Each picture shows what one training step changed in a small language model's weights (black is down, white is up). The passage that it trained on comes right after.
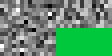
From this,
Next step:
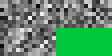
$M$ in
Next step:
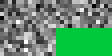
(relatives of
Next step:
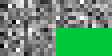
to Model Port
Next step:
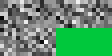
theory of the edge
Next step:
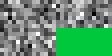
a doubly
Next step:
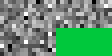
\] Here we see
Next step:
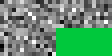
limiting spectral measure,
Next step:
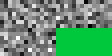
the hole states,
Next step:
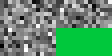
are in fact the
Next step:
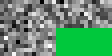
kernel. The
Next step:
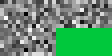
index of the proposed
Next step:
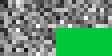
in the research
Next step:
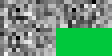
2000 subject classification.*
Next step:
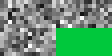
rely on chemical
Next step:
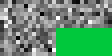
sweeps out four
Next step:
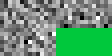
the Lagrangian densities of
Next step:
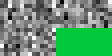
pump power
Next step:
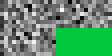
that gravity itself may
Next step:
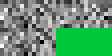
gluing along
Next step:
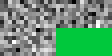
the following axioms
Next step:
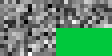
(b) and
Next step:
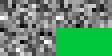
if one of them
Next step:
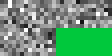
diffusion region, the
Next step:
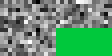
eigenvalues which must sum
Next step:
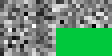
scores assigned
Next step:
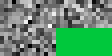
both $W(
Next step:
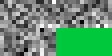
by step.
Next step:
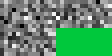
\vert .
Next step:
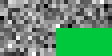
low-lying states
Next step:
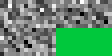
Of particular importance
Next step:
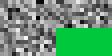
cell of the dual
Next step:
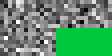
in Fig.
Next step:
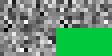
Then, the structure
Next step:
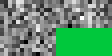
in order to increase
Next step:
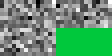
respectively. Atoms
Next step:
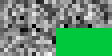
fluctuations and the crossing
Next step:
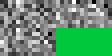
inducing the
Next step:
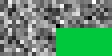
part (a)
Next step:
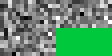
Every minimal generating
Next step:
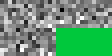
executed by
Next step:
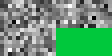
to their equilibrium volume
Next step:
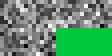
can choose a section
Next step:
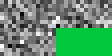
then they start
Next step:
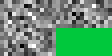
fractional calculus and
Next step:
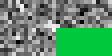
poor. This
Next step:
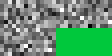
In other words,
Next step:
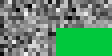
expect that the mechanism
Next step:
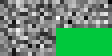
of their previous experiments
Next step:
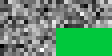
exists a common
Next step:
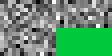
by providing simple proofs
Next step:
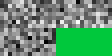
to analyse the
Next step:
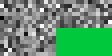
Before we prove
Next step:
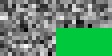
if and only if
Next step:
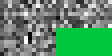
us recall that
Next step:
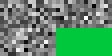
$P$ of
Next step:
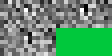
found that the
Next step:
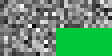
fixed points is at
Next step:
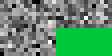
since $\gamma$
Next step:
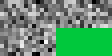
but the difference in
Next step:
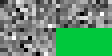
based on the output
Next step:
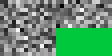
of the final
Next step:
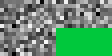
partition of unity.
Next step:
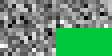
and assures convergence
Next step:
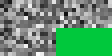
imperative to
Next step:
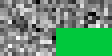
yields the following
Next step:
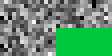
obtain multiparameter
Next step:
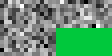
cause phase
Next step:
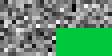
detailed in Section III
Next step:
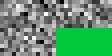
kernel with uniform
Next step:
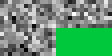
performance and reduces memory
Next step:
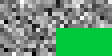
sharp transition for
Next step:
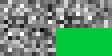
setup, space observations
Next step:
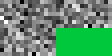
is the sex
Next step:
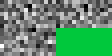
that in this
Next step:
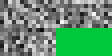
the summation over
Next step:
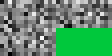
set of diagonal matrices
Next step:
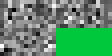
p-p collisions
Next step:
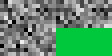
one can show that
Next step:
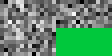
option has slightly
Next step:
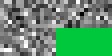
prove the pointwise
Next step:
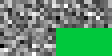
composition $\cal
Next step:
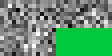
time. In order
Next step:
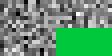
The NMR
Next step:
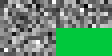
are the ones that
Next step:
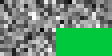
pulsations. Since
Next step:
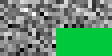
entries of $
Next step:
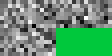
shocks and the
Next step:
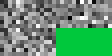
in the majority
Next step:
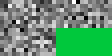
to the second position
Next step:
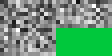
of the dust particle
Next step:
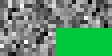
pQCD approach
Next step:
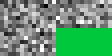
without loss of generality
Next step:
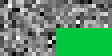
changed, this
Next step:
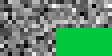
a maximal monotone
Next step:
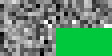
(Unno et
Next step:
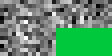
has property {\rm
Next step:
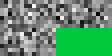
characteristic curves must be
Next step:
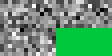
edges in the
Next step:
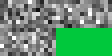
Ising ring given
